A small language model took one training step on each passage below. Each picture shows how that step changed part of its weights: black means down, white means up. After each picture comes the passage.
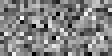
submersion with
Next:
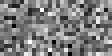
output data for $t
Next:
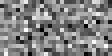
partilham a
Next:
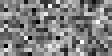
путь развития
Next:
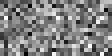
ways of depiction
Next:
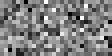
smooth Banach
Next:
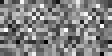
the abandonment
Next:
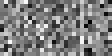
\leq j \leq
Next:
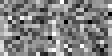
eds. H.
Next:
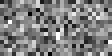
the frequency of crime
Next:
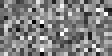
below combines Theorem
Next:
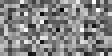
limited battery capacity
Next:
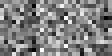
given material. This pattern
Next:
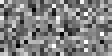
of Capital
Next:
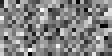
morphisms between them, and
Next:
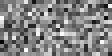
of cultural heritage
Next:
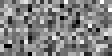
unique continuous viscosity
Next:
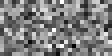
automorphism group has the following
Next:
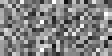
partial derivative taken in respect
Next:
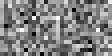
or publications. The
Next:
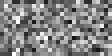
see this as a highly
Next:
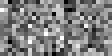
Recurrence: A
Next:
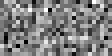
able to get the main
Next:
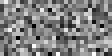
(teoriya i
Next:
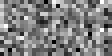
rivojlanmoqda. P.
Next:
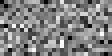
ventral and
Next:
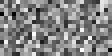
centralizer of
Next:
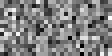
НБУВ –
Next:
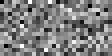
diffeomorphism by the
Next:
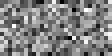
subordinated to the
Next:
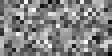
all of the above works
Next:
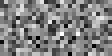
one can use a
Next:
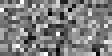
e mulheres para
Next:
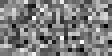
is linearly independent over
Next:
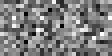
way to attain self
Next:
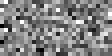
AND EASEL
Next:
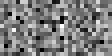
\quad \quad
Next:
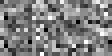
$\Omega$ is
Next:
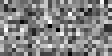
cozimento a
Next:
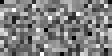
$\Gamma$ to be
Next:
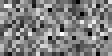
their attitudes toward
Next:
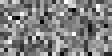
va xotirani
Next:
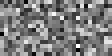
mDLF =
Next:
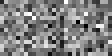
on abdominal
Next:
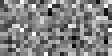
been reported to possess
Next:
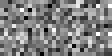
por ello que del
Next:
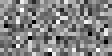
By investing, people
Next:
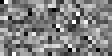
4 edges and the other
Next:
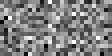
from default following
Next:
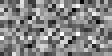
proved as a natural
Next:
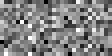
the non- 56
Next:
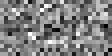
is based on the
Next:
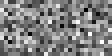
calor de los
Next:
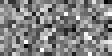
invariant for the mapping
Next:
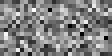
with the property that
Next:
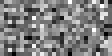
$X$ contains a
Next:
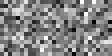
first claim of the
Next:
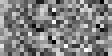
Science Education, pp.
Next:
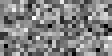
is not influenced
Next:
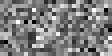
tensile behaviors as
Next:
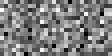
Convergence and
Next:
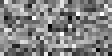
can be heard by
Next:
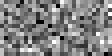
transición, ya
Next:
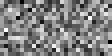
S and S' are
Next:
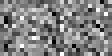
Volterra equations can
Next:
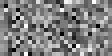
“thrives in
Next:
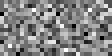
formed by two hyperbolic
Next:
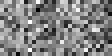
More so, the
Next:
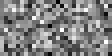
is not shown in
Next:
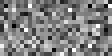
of tacit
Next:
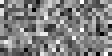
варто не
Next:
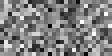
pools: one
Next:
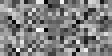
so the statement follows.
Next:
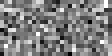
hence $V_\eta
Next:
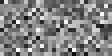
and derive the business
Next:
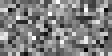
с уровнем
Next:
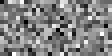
electively or due
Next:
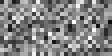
than the distal
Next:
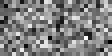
atteint du
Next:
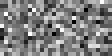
sugar syrup
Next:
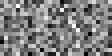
önemli bir role
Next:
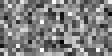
region shows low values of
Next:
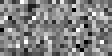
a family being normal are
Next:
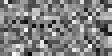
and references cited
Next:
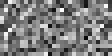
$$ and define: $$
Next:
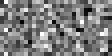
type inequality holds for every
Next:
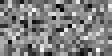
neither major political
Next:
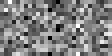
not adjacent.
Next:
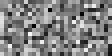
of radicals,
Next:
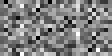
the same time. As
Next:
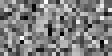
& Planning
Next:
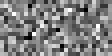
\ge 0$ and
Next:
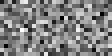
The receiver of
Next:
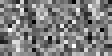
understanding it could open up
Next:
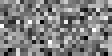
$k$ and
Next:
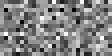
generalized to any
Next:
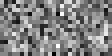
which significantly discouraged
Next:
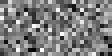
enough. Indeed, for
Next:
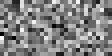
При цьому
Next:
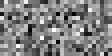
symplectic form
